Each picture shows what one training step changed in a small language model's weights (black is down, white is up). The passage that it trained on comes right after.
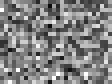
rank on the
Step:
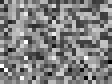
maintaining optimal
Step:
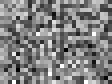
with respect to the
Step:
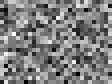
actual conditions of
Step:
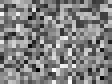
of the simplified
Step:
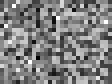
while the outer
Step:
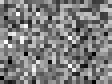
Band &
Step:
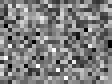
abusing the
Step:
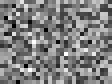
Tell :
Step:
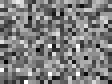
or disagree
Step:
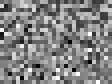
for gastric
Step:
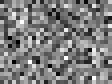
classical distribution functions.
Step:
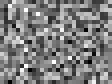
years and both the
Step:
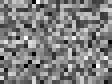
by ISTAT
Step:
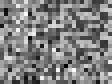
argued that
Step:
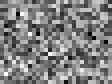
comparison shows that the
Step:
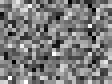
% vertical bar
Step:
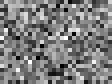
achieve the outcomes
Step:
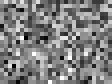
the scalar field has
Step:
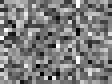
more due not to
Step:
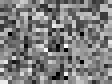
reaction was
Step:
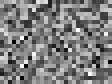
we apply a
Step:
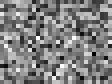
of legal
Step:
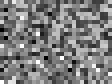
these technologies,
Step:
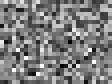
the patterned linear
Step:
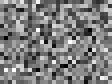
the flow, the
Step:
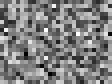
image context into
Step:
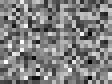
Sample size and
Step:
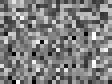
on MSF
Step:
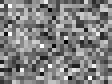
learns the initial
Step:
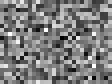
the development of
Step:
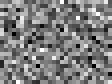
various practical applications
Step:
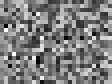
As a result in
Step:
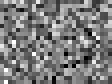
the SNR in
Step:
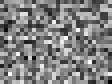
representative analysis of
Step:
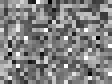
will be integrated with
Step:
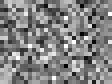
covariate with
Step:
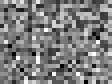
the HMC
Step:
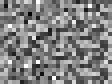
we seek to
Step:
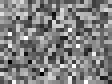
with the most
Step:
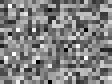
selects this
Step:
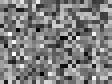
the impact of
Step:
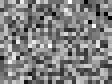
and preterm
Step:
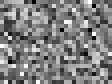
methods at 1,
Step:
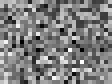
contribute to making
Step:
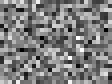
the long-time
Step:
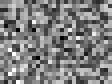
applications of the data
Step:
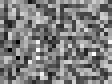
components separately and
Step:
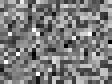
and climate
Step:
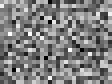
to remove
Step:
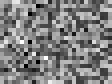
however, and
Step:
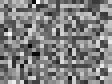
by creating high
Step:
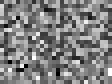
inst}$ following
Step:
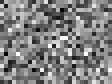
into the complex
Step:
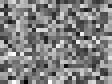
involved, according
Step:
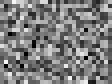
respectively, of the
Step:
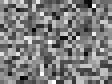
the system allows
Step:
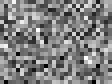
value, calculated with
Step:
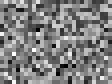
the description of the
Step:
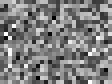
takes focus,
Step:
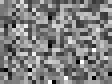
Conference on
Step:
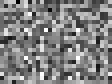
Let us now
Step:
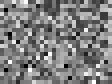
are obtained by
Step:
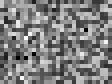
conditions describe the relationship
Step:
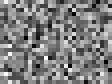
ways to
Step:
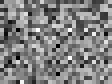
predictor outputs
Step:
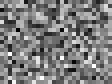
public institutions reported
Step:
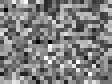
are crucial for
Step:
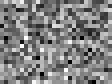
the seeds of
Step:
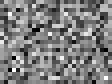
thinking of
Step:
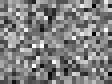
shear velocity
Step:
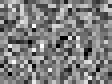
concentration. The first
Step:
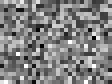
the existing methods of
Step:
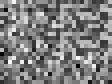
characteristic length
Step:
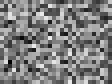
count the detected
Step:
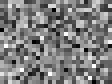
final version of the
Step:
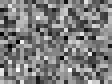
growth and governments
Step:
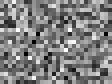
electrons, so
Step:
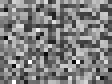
which describes the
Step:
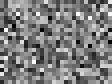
Again the
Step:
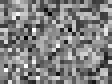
between what a
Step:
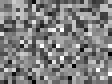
from facial images
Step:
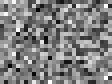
as expected, is
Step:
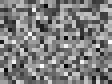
planning working
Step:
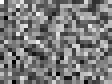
A major global public
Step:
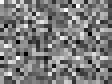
In particular, we
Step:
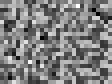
applications involving
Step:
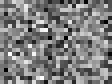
However, let us
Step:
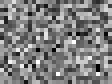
classes. The
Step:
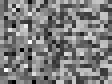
DNA is
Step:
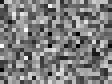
constraint on
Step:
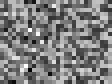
model, two
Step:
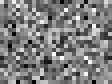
In this respect,
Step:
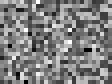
the interval as
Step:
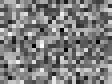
construct a context
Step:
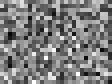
or in the
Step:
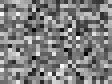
of the system
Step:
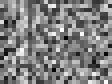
radiation collected during
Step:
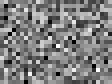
kernels of
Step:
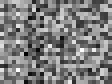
of educational and
